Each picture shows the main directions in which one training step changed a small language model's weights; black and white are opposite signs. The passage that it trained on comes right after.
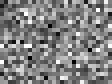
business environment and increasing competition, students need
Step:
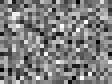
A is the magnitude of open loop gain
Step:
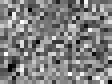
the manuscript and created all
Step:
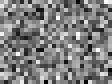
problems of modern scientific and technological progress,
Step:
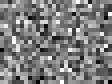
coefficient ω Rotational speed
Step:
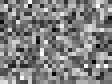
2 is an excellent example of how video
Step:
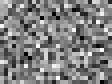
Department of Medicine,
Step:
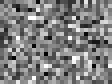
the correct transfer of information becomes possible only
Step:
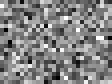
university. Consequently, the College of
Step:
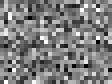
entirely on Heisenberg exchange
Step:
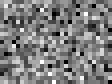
**Yu Gong** , Chinese
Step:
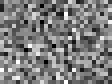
Fig. 8 Drag coefficient of
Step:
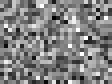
2) Equation 2 : From
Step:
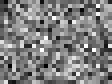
crisis. The concept of the
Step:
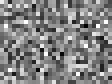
is allowed in the weight of a
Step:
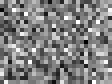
range of specific criteria. I. Overall
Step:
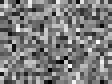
emerged from the pretest and the
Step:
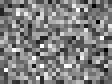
do not retain in the organisation. Most
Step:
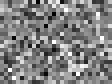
rich substrate for the growth of various
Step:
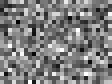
course, OER etc. Authors'
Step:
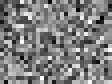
of plants in nursery space is
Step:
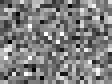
provided via the OstData research data
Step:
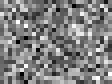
of *Cladogelonium
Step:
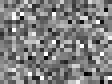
Atlas Copco
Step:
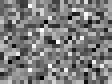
interest which way the fortunes
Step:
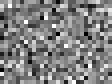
search algorithm’ [1], have applied
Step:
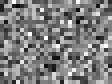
conductivity of polymer composites is
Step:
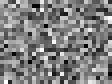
almost constant**, but flame base wider
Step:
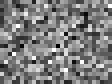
of the MIMO layer network:
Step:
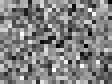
literature, it is defined as follows.
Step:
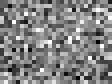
study. The data included pre-and
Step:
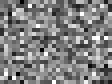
of r_{out} . We obtain
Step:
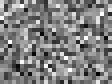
to the functions listed in the formal job
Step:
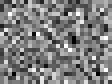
placing a machine learning model within
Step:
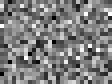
water some of which exhibit resistance to many
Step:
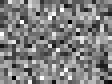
his life, his mission and his
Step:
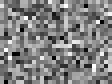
education is vital for promoting healthy relationships and
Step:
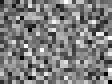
the above relation and features. - choose
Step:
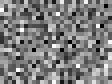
found within the 3 nm/50 m
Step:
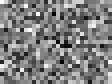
every person suffering from illness
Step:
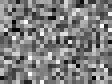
authors declared that no experiments on humans
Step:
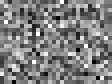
census increases in the reported
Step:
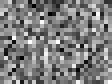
monitoring as, "the computerized
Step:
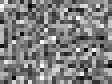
process gain, time constant and dead
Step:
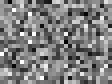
and packaging business is emphasizing the
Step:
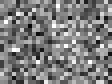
oil and the remaining 36.8%
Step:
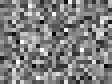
Atom colors: light grey
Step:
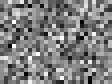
layer and partially weathered layers
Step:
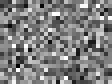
engineers naturally are bounded
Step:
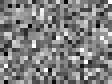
integrity and availability. Study is based on
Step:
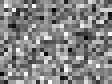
*M. nattereri*,
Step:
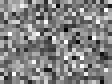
by a nonlinear resistor
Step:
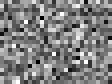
(1)$$ In this work, we
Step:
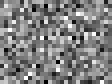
for sovereign ALM have not
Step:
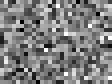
34 metres. Aqueous solutions
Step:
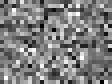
interactive resources. 2. METHODS
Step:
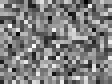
| 1.4 Common practice is
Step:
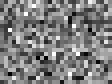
factors. A cross-sectional
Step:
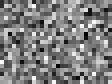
Equation (2), and
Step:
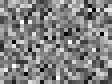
an areal density of 200
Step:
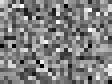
supplementation and fluid management, and
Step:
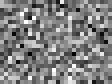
the main parameters of sanitary condition
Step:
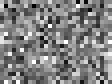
are organized as follows: Section II
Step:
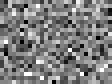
theory in terms of the spectra and accuracy
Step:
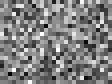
width of the activity. Fig.
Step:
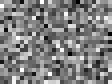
facilitating the migration of experts by
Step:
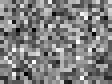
Panel ARDL. *International Journal
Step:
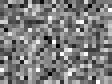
position that is estimated by finding the
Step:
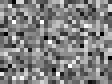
ten different cobalt standard solutions from
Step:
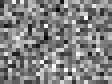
electricity, girls perform better on university
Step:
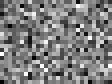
spans are identified dynamically, the
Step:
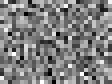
plank along with the top foot was
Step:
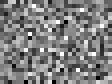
also be considered as explanatory variable obtained
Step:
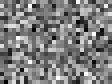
Cronbach alpha test.
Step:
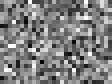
layers all around the entire surface. *
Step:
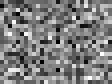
the municipality of La Salle presented
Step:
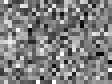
person who committed the crime and
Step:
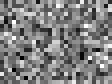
different use cases in the renovation
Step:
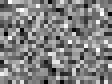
biggest reason for workplace strain
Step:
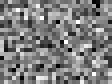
data description (whereby its standard error
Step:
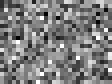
using portals and websites.
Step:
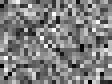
principle of shortest move, "...
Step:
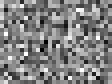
training to improve teaching using ICT or
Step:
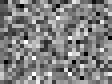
of Scholarly Communication and Information
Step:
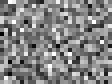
shows qualitative result demonstrating the prediction result
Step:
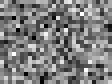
decrease impacts due to Li and Co recovery
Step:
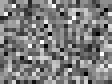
parties, concluded in accordance with the requirements
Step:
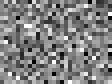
Nm. The inverter stage in the
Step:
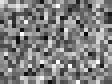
[9]. Fig. 4 The results
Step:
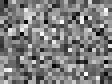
widely studied in the optimization literature. The
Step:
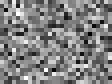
different between the histological groups
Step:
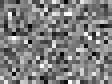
> Status > Trace
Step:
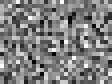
Hypercoagulable states may
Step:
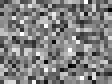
time of 30 s and an accumulation
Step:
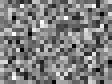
Current Assumption +20%
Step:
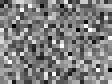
Soviet period and during the years
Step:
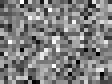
men. In 2007, the proportion of
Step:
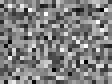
deposition The method used in this study
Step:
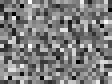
mainly increased TNF- α and
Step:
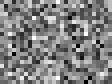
is the batch of batches.
